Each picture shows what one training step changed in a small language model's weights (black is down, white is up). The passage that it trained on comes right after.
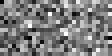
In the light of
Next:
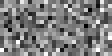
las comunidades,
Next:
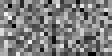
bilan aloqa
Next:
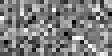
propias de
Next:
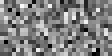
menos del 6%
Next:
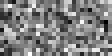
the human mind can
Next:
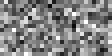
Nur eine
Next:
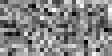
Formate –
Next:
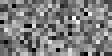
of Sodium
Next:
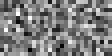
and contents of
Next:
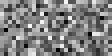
to motivate
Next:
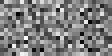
Т. Тени
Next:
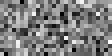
grid network to
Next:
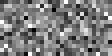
between four different
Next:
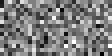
analysis was performed with
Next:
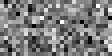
sexualidade na
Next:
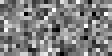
the regions of
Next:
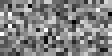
A obra de
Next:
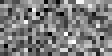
relevant factors
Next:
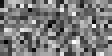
of manner that
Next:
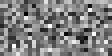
III, which is
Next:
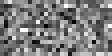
in a steep
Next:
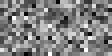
the model III.
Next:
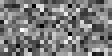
quality dates
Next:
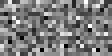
to obtain a significant
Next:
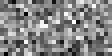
De publicaties
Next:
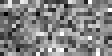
for professional
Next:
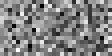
ellos se
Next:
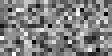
Botir qiz
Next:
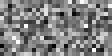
head and a
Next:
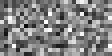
are looking at
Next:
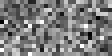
and others,
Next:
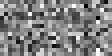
*J Cosmet
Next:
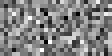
сероз ва
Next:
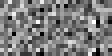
указания о
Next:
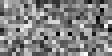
Mean score
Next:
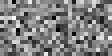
be implemented to
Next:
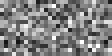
genetic is
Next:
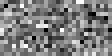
in the analyses.
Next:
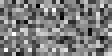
à proteção dos
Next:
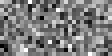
process is yet
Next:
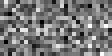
recovered from
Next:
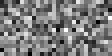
mainly combines
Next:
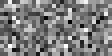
to analyze power
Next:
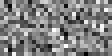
seña y no
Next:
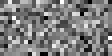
to the study were
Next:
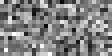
elétrons como
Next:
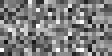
an anchor
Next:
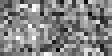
es positivo,
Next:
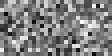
or in multi
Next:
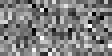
agreements with
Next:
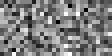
velocity at
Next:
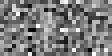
out of a total of
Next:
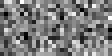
of the analysis were
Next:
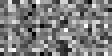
to the conflict
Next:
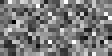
between the indicators
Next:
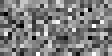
superior. En
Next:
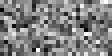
a respeito do
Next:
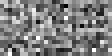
keyin 1
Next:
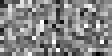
It reduces the
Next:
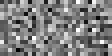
statement. This
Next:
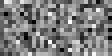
of the data and
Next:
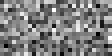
essere preso
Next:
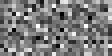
control, decreased
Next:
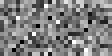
an artificial
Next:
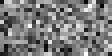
the rapid development
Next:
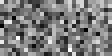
por parte de los
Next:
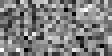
el término
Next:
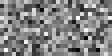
économique et
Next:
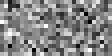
have a universal
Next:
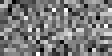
a compressed
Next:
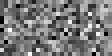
the broth).
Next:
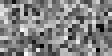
solutions The
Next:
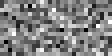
exerce por
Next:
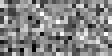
en gardant les
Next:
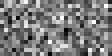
has been a part of
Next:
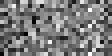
en general al
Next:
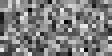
that sharp
